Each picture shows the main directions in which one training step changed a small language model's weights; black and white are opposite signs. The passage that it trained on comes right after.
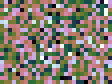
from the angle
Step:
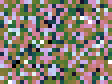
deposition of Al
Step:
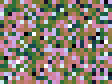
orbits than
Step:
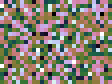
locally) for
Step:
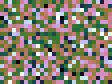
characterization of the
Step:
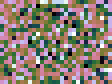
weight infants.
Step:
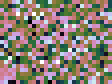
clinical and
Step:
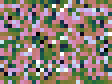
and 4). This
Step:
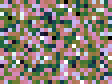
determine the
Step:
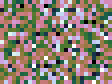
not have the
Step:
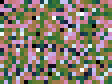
se habría
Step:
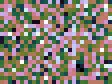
thesis discusses
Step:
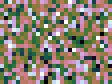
ISM gas
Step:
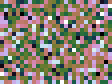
penalty for
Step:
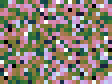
imposed by
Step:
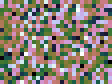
the number of
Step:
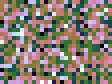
as a function of
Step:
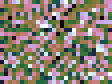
101 patients,
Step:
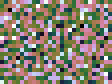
Table 1.
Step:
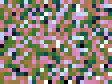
the organization of
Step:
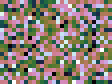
one (black
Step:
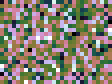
The different data
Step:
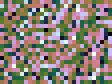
the work of
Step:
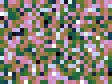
or area and surface
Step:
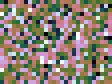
the exploration
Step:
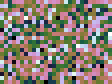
was allowed to
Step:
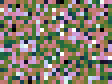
Increasing the
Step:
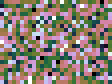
se llevó
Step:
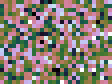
explainability and
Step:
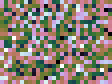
the rate by a
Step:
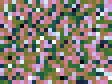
of a binary
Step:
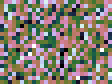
of bug
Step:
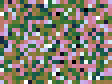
on timescale
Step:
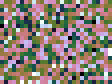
manifest at
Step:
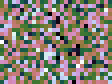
that in the
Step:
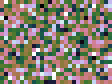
three generations of
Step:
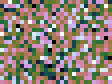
With $\langle
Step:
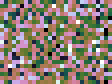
to policing and
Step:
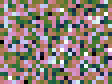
element is so
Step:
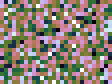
learn to
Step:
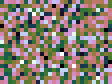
and the future of
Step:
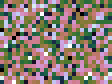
being, 3
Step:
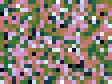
generated at
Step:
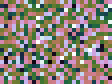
a process caused
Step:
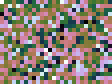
the Office
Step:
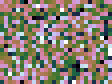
computation path of
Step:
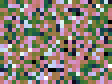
entered into
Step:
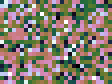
students' success in
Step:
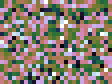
very limited performance of
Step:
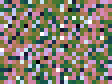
un an și
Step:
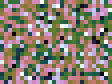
reveals a
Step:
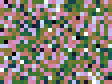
is subject to
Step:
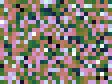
differential rate for
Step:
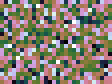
partners to
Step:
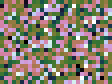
the phase boundaries
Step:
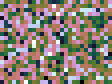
data and materials
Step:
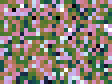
periods, it
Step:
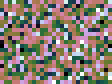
for vocational
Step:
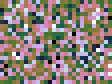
a generalized linear
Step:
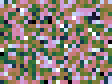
with best fitting
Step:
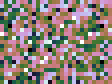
reach with the
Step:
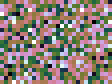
FL such as
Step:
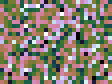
the plant is
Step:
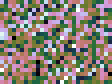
the history of
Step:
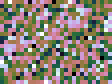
we can apply
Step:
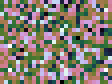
for the outer
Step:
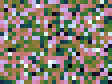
care are loc
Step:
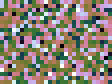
the control group
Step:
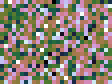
we report the
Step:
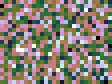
blood loss
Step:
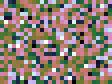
развивать навыки
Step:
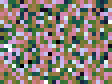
results than using a
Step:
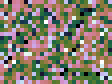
real in order to
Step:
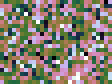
either in the
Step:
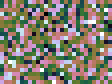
at the end of
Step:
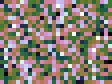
just one or
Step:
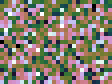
sensor network that
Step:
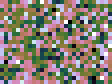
com mais estudos
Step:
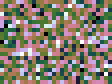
play a
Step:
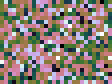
truth that learning
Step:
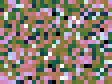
used because of its
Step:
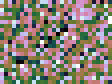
The dynamical
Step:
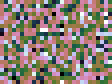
Section 4 extends
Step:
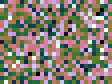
cool until
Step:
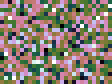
has also applied
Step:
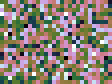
os interatores
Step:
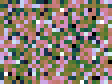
were primarily
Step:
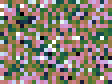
Data analysis
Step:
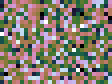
The supporting structure
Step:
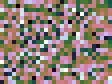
the owners
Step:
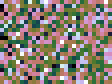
of the super de
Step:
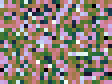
the charged
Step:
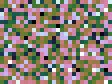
establishing this
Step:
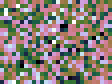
investigated in various
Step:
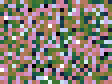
patterns. In
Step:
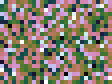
within which they can
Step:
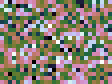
Note that when
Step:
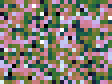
top management,
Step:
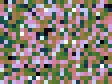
of evaluations in
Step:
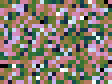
inclusion of
